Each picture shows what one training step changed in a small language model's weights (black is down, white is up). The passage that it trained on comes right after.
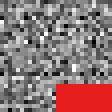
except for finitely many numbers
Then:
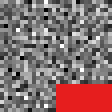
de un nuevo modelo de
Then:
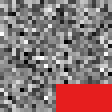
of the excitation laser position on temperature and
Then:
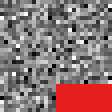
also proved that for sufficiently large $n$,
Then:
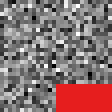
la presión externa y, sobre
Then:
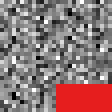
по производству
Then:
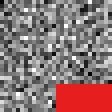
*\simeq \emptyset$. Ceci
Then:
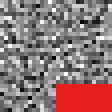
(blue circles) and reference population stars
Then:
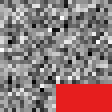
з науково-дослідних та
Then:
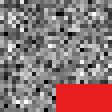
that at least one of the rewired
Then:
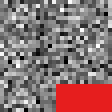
small-world characteristic consists of two
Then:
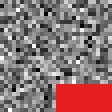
network. For functional enrichment,
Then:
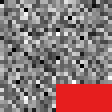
night sky darkness. This
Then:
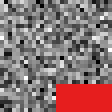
resembles a projected BCS
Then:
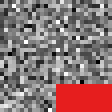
for $\tau$ from which the dependence of
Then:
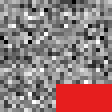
fost împrumutat de
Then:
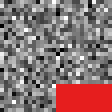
biri – bu Yevropa ilmiy
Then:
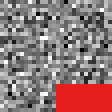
and Computer Engineering, University of
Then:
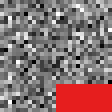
geç. - 4- Bir
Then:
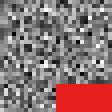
map and searched for all peaks with
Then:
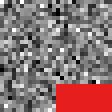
laser field is one of the basic phenomena
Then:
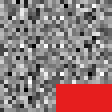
бездействие которых
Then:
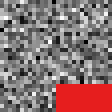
continuidade às reflexões sobre
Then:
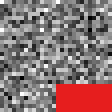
klinik muomala va
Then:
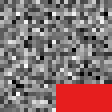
diamètres atomiques de
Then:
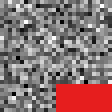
statistics regime of the observations, we draw
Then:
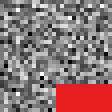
weights inversely proportional to the
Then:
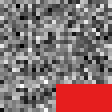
onalar ham muhim hisoblanadi.
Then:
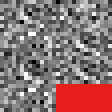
практическое значение для
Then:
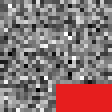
for the weakly nonlinear forced van der
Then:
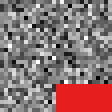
when applied for long-term
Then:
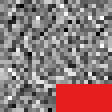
Komunis Vietnam dan
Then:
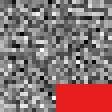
durée de crue de 7 jours
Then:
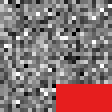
à população, atuando no
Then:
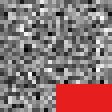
0, and we have guaranteed that such
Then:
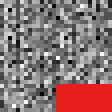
мутахассислар уни
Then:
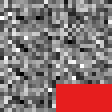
ставит вопрос о
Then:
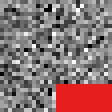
the left (lower) end of the
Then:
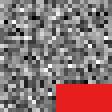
observations is less than 10 ksec
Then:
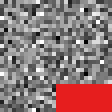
anlam oluşturacak
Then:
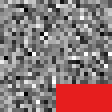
Kryptonbirne die
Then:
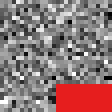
qor maymunlari yoki
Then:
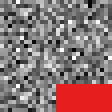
are nonzero in cohomology with integer coefficients.
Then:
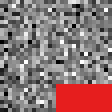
being the specific entry in the
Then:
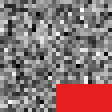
islohotlarini tahlil qilishda
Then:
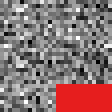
simple. The group $F$ consists of
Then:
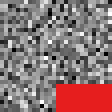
we refer the reader to the references
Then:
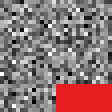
shift transformation $\sigma$ on $\Sigma$
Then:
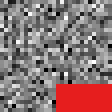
as: \begin{equation}
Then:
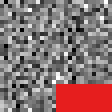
aus, kann eine mögliche
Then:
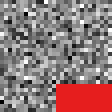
to a non-Abelian
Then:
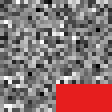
expansion of the gravitational field in equation
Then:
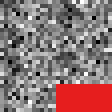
Анида Адемовић,
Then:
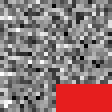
жойлаштириб чиқиш
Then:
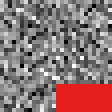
best technical efficiency score of linear KAM
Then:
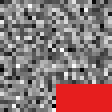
ways. We just briefly
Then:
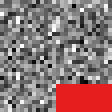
Nasyrovich S. S.
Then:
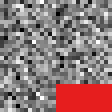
if $e = c \in
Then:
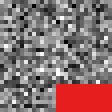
a escribir rápido para
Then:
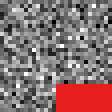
node $i$. An undirected
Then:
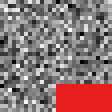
the existence of a minimum metallic
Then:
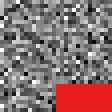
yaratish va joriy etish
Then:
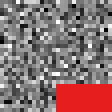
biriga aylangan. Drury
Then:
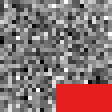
space. In contrast, \gpod
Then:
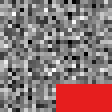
Sociales y Humanas*,
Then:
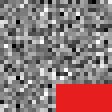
por las cuales le estaré
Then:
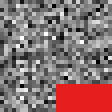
only non-critical-dimension string models
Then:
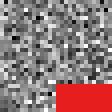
e gerenciamento térmico é
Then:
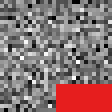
esencia del juicio. Es
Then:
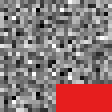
Committee and World
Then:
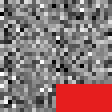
топишлари мақсадида
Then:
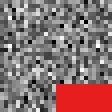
processo. A coordenação entre
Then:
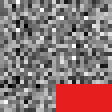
pulau atau daerah dalam
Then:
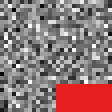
recursos naturais,
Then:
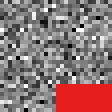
This paper is based on part of my
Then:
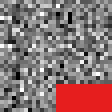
this crucial theorem may be found in the
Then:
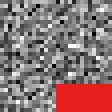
but the value of $V$ necessary to
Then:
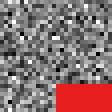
after optimizing the SIM phase shift
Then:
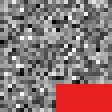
with respect to the discrete mapping class group
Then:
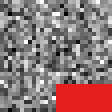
used in a search for directional variation
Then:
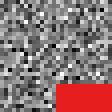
ke dalam tubuh vektor dan
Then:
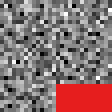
и объект исследования. В
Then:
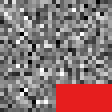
both phases. Therefore entanglement in the
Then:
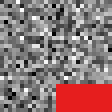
the graph itself depends only on $\Delta$.
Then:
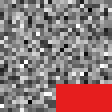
the form-factors and the phases between
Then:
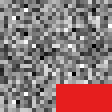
Erschließung einer
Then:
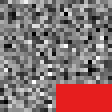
virtual muhitda kuzatish,
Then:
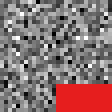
with multiple threads, the detailed computing
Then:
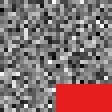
ob-havoga qarab
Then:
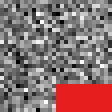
va o'quv jarayoniga yordam
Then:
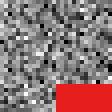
Исследованные образцы
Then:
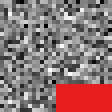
Bulletin of Namangan
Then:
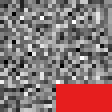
Yaprak Sevil
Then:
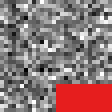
их дальнейшего
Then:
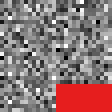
va IIV tarkibiy
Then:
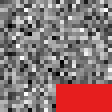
qui v\'erifie $ 0 <
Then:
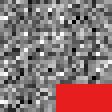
apoio técnico no
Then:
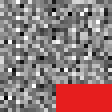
که توجه مدیران
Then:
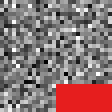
spectra from SSF using the stellar
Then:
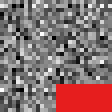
Inteiro somatório da
